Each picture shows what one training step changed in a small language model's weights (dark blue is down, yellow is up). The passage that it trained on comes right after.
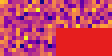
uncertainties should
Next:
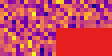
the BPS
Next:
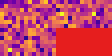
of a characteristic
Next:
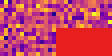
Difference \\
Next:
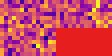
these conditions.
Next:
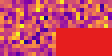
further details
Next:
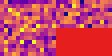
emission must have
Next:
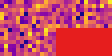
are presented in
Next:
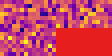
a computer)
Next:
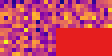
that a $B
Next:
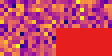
freedom is
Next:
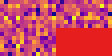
contains all
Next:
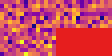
should estimate the
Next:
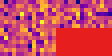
this case,
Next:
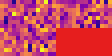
active power,
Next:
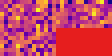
acting in normal
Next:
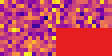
larger than the
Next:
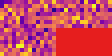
is provided by
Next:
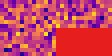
followed by a
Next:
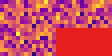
have applied
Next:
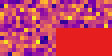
in a very low
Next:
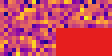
the owner
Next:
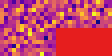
same basis
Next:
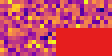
structures. This
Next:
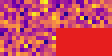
term from the
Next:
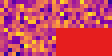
surface (no
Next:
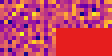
\nonumber \\ &
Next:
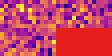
$w$ may
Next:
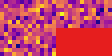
we use a
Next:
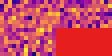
addition, training
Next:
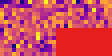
of emitting
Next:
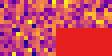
layers. In
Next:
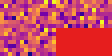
and location
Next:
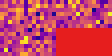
describe {\em
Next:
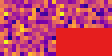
a master
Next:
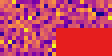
a porous
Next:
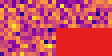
at which the system
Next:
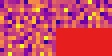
transfer which
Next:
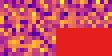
the disc's mass
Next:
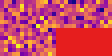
size equals
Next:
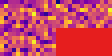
the lattice
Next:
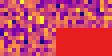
with the {\sc
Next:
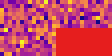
constant IMF
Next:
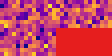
difference between the
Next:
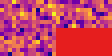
the early
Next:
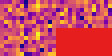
algorithm provides a
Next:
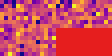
that $R$
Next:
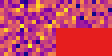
problem is not
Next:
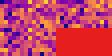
region of transverse
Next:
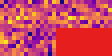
and $d$
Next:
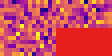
structure, making
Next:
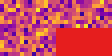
have some number,
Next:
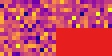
towards the
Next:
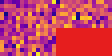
concerns over
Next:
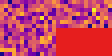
To investigate
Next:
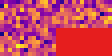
in the current
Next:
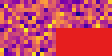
outflow is
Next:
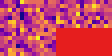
assumption we
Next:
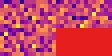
at the reference
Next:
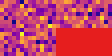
L Z Fang
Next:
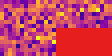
experimentally known
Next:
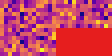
distance ratio is
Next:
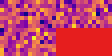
confusion in
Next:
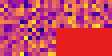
light gives
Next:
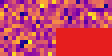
on average. We
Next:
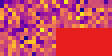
is due the
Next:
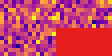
to be distorted
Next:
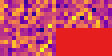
large clusters were
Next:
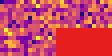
range repulsion
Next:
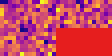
state of the system
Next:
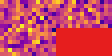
sampled data system
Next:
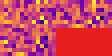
combination of a
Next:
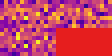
the transmission
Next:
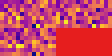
depend on the
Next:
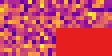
state. Using
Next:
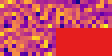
it critically
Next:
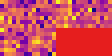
not responsible
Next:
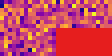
is described in
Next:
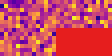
from the inner
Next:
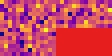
values given in
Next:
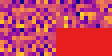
important for the
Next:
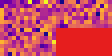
of two or four
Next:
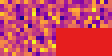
good fit,
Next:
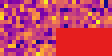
in Fig.
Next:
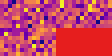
attention to
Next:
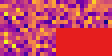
collectivity in
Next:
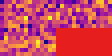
in the fine
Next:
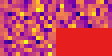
detail in
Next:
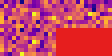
to the two
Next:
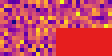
repeated the
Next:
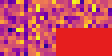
latter simulation
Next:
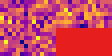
not require
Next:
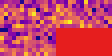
the average state of
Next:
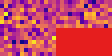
multidimensional vector in
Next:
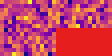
long time ago
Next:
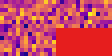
be seen to
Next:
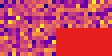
what conditions is
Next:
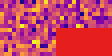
first and most
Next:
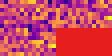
of the defect
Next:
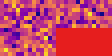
the end of
